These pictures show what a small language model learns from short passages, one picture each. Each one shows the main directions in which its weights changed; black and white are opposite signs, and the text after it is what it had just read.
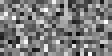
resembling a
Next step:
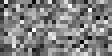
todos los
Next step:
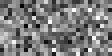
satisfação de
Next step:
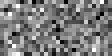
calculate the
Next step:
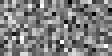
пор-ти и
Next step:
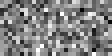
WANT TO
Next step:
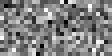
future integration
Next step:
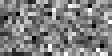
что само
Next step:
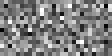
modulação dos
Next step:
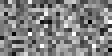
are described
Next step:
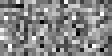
is, low
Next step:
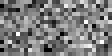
usuarios y
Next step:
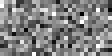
perpassada por
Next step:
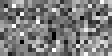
undergo the
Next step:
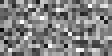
Author C
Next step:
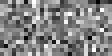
shows that the
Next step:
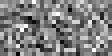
era come
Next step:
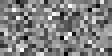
to identify the
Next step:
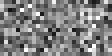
factores tales
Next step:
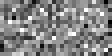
de productividad,
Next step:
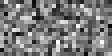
quais são
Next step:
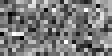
lumen iter
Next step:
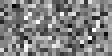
and commented
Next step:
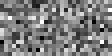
conducted the
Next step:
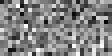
out. Results The
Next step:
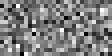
was programmed in
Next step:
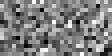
indicadas apenas
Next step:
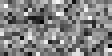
extend our
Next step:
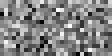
either bed
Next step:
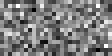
gerecht zu
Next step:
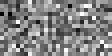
a fibrous
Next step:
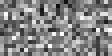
a aplicação
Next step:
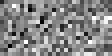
that had been
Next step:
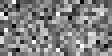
tested at 50
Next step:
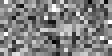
va maktab
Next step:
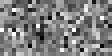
zu lassen.
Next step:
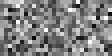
the recovery
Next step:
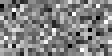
observa que el
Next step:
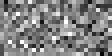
va maxsus
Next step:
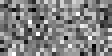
to each of the
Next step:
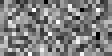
the project from
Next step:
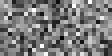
which are invaluable
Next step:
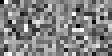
и мир не
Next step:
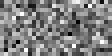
line as far
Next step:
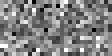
public companies
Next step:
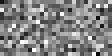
are calculated.
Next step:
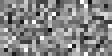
com prole,
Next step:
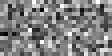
means of two
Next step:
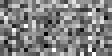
ANN model that
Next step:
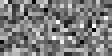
learning on their
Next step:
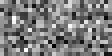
u o'z
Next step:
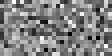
o presidente
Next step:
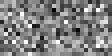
financial agonies
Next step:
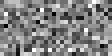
ва ходимлар
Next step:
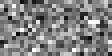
un agitateur
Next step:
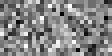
sikap dan
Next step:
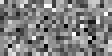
the jet to the
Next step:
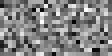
efficient but
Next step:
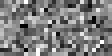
que cada día
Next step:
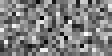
habitantes del
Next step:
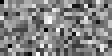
the “who and
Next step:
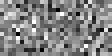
encrypt and
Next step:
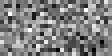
impact CG:
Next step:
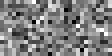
spelt and
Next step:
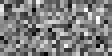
an anabolic
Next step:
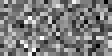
2 Van der
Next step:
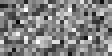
13 shows the
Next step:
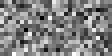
high early
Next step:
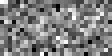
as given in
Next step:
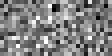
sum of the
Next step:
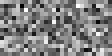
countries for
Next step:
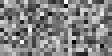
use is becoming
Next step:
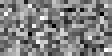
poses for the
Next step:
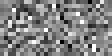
this program before the
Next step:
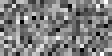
between maternal
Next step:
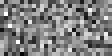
в острой
